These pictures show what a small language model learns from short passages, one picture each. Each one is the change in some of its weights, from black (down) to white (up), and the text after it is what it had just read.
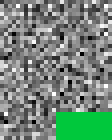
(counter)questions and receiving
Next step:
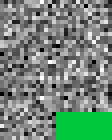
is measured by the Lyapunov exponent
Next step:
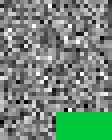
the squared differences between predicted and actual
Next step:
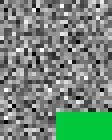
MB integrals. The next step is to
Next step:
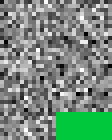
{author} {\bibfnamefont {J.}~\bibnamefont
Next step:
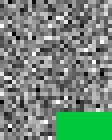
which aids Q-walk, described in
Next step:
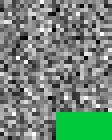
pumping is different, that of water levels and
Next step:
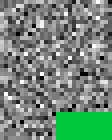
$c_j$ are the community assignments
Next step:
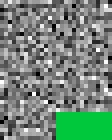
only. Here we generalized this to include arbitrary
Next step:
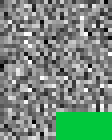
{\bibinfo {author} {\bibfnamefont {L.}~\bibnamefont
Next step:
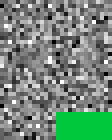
order parameter $\Delta(\vec{r},\theta)$
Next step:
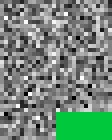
a permanent coexistence and
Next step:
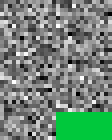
the gravitational degrees of freedom
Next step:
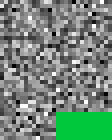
\ee where $\mu^2$ is the vector
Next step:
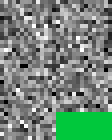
holomorphic symplectic form on
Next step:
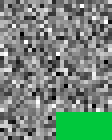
the software and impact its accessibility to
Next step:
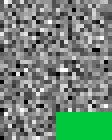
results obtained in the analysis of these interviews were
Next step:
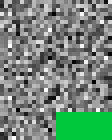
information extraction from it. It must be
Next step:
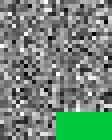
others accumulate within the sample. At
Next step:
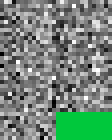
periodic, meaning $(\pm 1) (\pm
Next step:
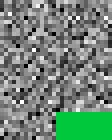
heavy target materials. The expected interaction rate is
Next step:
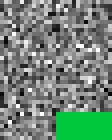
detection time delay, $\tau$, for different values
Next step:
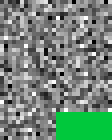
< \epsilon \quad (1),$$ where
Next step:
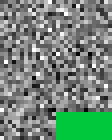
the filtered graphs, we train or
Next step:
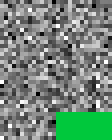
to $B$. On one of these two
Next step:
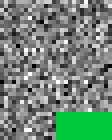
trapped condensates of A atoms can serve to
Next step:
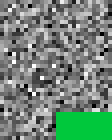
choice of model. To do this, we compare the
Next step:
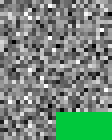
field, we can decompose the measured field
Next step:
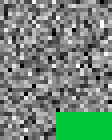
accuracy (alignment) is computed as follows:
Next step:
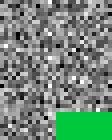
phenomena in this energy regime. %Furthermore,
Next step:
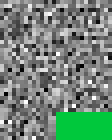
updating its trainable parameters. The
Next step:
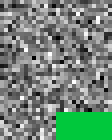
industrial model predictive control technology,''
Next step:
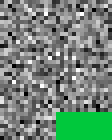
in $\Sigma(\Omega)$ which does not come
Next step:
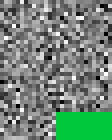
identify the most effective setup. We also tested
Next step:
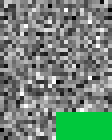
LD is created between driving and
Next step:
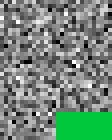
mode $j=A,B$ as
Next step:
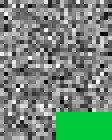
techniques \cite{Ha:2022rev}.
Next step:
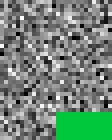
of the \lqcd{} curve. This
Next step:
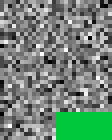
the sum of nucleation and growth activation
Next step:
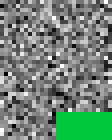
is well on its way. With the expertise
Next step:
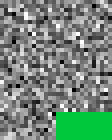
were not actually considered Positions by Reg
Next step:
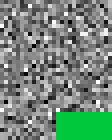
in the pole prefactor. Note that the
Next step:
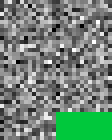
be qualitatively seen by the fact that the
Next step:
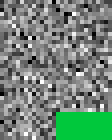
by utilizing flavor symmetries. Further,
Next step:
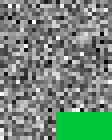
and Asymptotic Giant Branch
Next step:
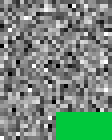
note that these probability weights $w_{\rm
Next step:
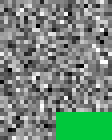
no longer increases but instead saturates and
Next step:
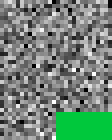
with frequency $\omega$ and duration
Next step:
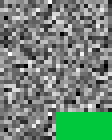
the spin-down band extrema at both
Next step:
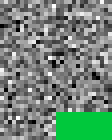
we take into account the idealized setup
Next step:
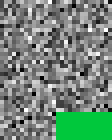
of stress are available. As the experiment deals with
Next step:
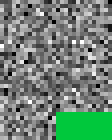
while $\ed\tau$ is allowed, factors
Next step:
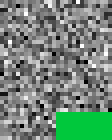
methods. \item We design a zero-shot
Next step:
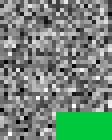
be located outside the cold gas
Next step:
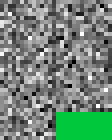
a feature for a particular task from many angles.
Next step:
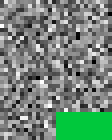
amplitude is preserved in time all along the
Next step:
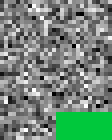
fail. The most interesting explanation can be
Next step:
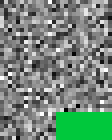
of square integrable functions defined on the configuration space
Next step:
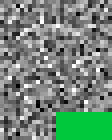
\rho v U + \xi_y p \\
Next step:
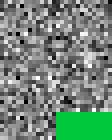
to depend in a general manner on
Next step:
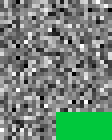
programming (FP) problem, which is
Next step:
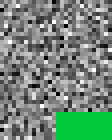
Interestingly the ALP mass that
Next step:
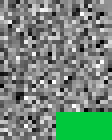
FP, BV and FRG
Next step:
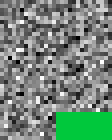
Carlo and MMCA for the fraction
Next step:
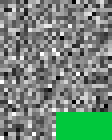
we can turn to the non-singularity
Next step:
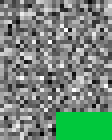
potential depends only on the sum $\phi^2
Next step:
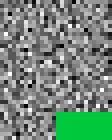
method, selection of copula model and applications.
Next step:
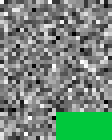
follows that violations of both Lorentz and
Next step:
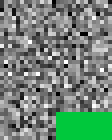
with orbits so eccentric as to make
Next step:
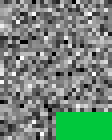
and \eqref{3.19}, we can
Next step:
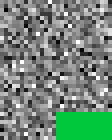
the $A < 0$ polarity cycle between
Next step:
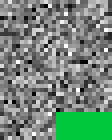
percent on quirk tracks with 0
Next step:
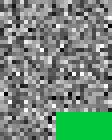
materials with unusual and useful properties.
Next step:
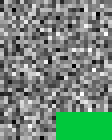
using these mass limits, and thus extrapolating our
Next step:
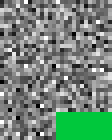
collected historical glitch events of
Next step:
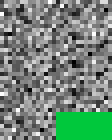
of length 259.8-s and
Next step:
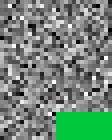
not by a linear fractional transformation but as the map
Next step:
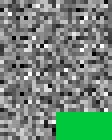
600 nm$^2$ as a function of
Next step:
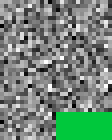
approach with the constraints imposed by fixed-t
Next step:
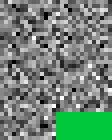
in [21-26]. It was concluded
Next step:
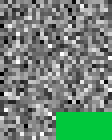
that are physical. The absolute value of a
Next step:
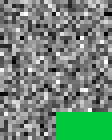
wavefunction, broadening which is moreover
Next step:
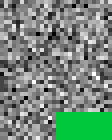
theory for the three families that contain relevant or
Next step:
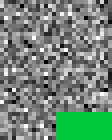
Gedankenexperiment: A New
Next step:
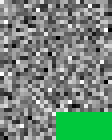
already by Dijkgraaf et al the line
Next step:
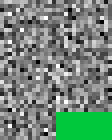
measurement bias in the manual tracking. As motion
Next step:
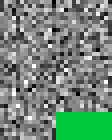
with the SCM finding that a good
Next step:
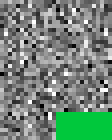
In conclusion, for (relatively) low
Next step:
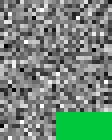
Predicting solar flares is a critical task
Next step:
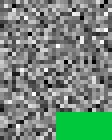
the bar in Eq.(3) denotes the
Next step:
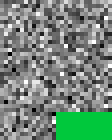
S$ in Section III-B are
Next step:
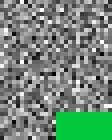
We have presented new algorithms for radiative transfer on
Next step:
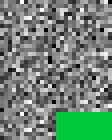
To estimate this quantity, we approximate the dynamics
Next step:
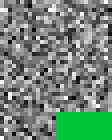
split up the periods and time-delays
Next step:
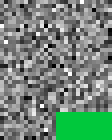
accuracy (in \%) of various tokenization
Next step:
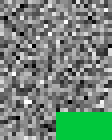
\cite{Nek5d}. In
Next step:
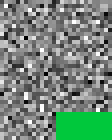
for the description of the perfect fluid
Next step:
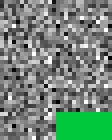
on one of the base points with width parameter
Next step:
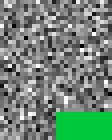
we offer a framework for identifying a single factor
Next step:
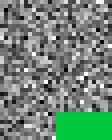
remaining parameters $\tan\beta$ and
